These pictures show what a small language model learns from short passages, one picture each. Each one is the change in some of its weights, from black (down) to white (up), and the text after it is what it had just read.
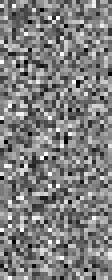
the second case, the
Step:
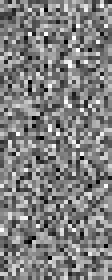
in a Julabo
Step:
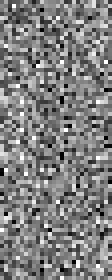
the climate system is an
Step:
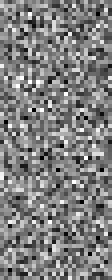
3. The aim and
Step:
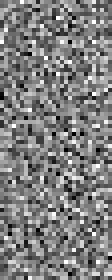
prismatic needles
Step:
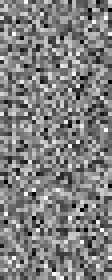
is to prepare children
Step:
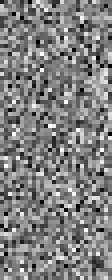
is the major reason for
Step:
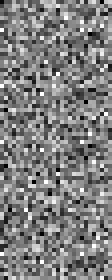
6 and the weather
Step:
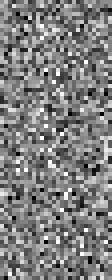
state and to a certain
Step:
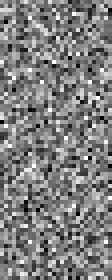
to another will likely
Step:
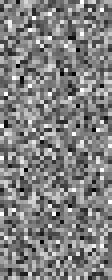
arguing that
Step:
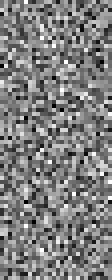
must be respected,
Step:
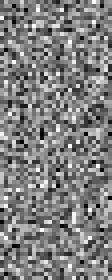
strength and
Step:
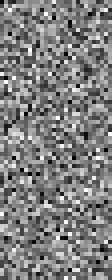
report an attempt
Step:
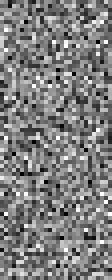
organizational environments
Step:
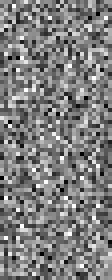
in the real-world
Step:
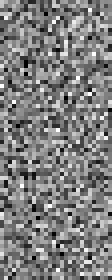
P. Besse,
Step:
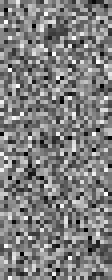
Closing question
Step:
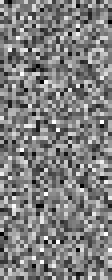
based on the same formulation
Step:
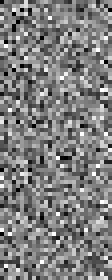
support system consist of the two
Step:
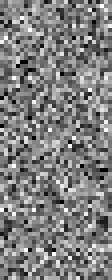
assessed that the program
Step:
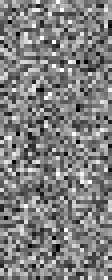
of your DNA
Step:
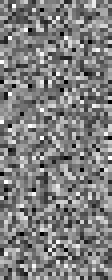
the researcher will be
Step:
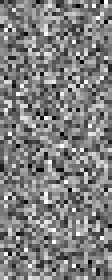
constrained graph
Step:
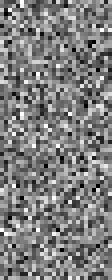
direction in 1°
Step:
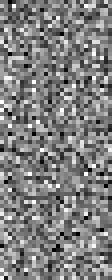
the global level.
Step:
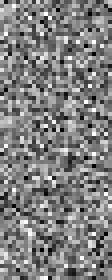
and more reliable data
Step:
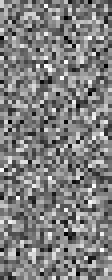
INH. The
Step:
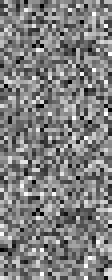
balances economic,
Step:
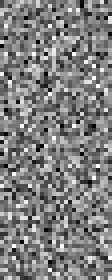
readiness to use
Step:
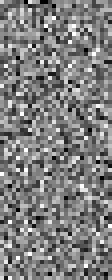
diversified mean is
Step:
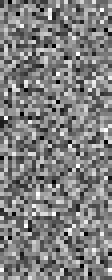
particular the Semantic
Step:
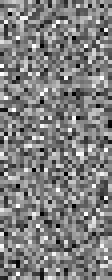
processability and reserves
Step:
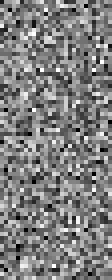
di BEI yang
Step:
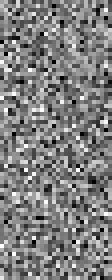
: Investigation R :
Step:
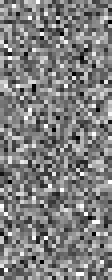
on the stage of
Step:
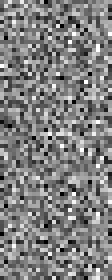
days of storage
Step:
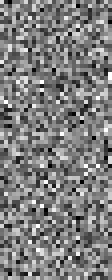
based on the state of
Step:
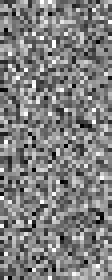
be tailored to the
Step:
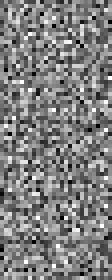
in gender. The
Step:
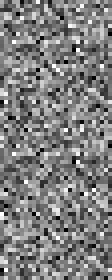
odor due to
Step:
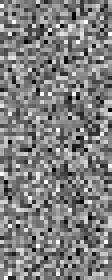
lesion were 150
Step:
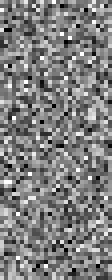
the preferred technique
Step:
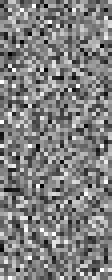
renowned for its
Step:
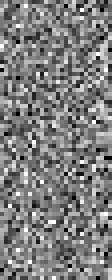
layer is supposed
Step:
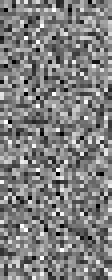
journals before
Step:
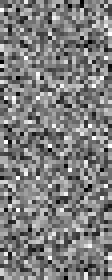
options in contrast
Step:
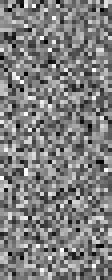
only as indigenous
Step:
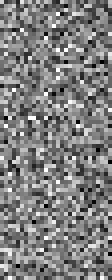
towards reducing
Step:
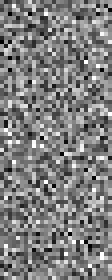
of the central
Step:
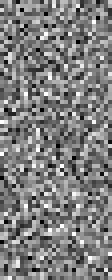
existing laws for
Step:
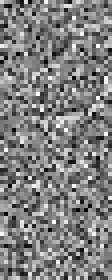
dry plastic
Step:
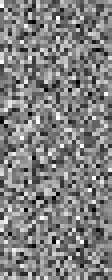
13). For all
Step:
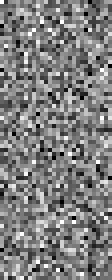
can be seen from
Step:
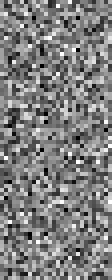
the edge of water
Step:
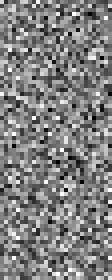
to improve the quality and
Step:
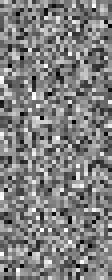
PECS II
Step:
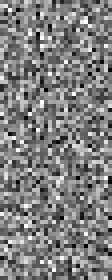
cases. He was in
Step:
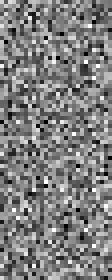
histology of the
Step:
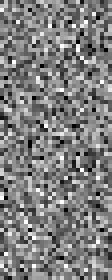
the main topic of
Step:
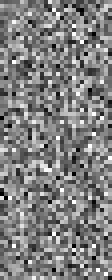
a widely known
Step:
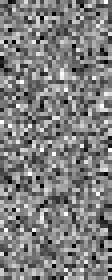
response of all students
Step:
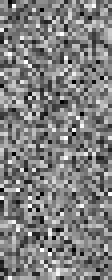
the geographical factors that
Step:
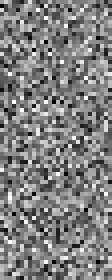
node pairs
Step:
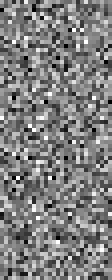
Poletti and
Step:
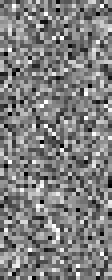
and the budget,
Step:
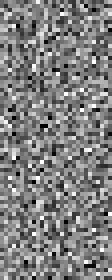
DB performed NP
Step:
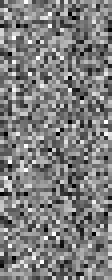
for a whole new range
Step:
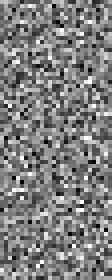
though a definite
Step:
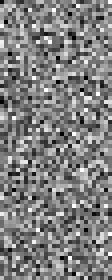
a Microsoft
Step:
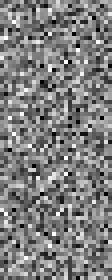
A. Insights from
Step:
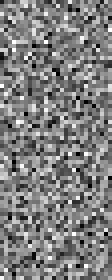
ten instruments
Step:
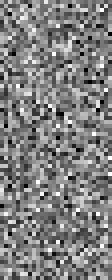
fiber laser
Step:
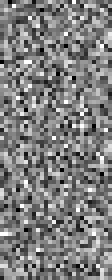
different technologies to capture
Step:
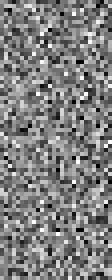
degradation and
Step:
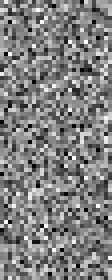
interoperate with the
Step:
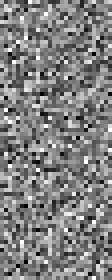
both significant and positive.
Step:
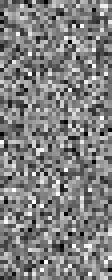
regarded as a
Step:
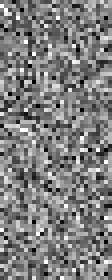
mean rank when grouped
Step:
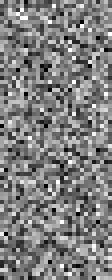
needed to cover the
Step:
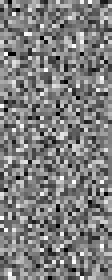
and Implementation
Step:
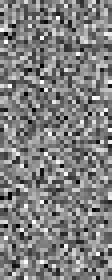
samples that yields
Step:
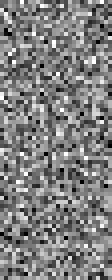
the beginning of
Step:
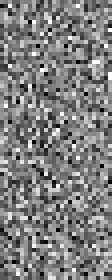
Estimation of
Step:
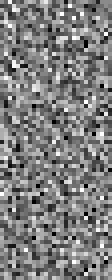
and Acquisti,
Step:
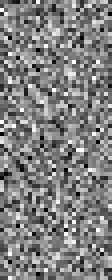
factors influencing the
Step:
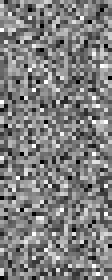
270 respondents in
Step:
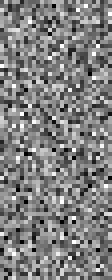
can exchange experiences
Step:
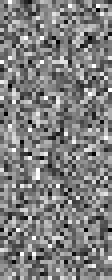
(MT) thanks
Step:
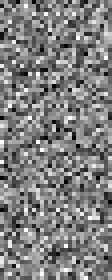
energy efficiency or technological
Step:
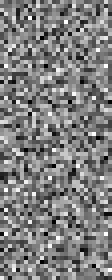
compared to other retail
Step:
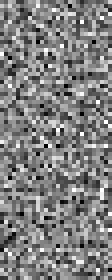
foot length in
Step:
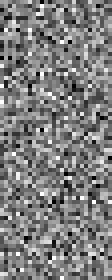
vertical axis
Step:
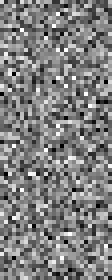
towards their black
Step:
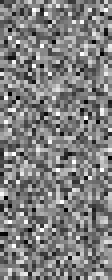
assess the statistical significance
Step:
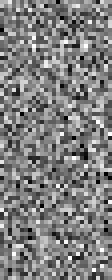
of *Giardia
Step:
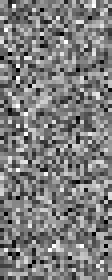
the occurrence of
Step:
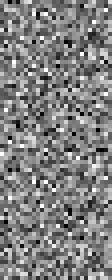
and the amount of the
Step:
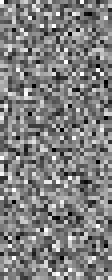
to measure *S.
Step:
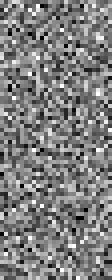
on training different subsets
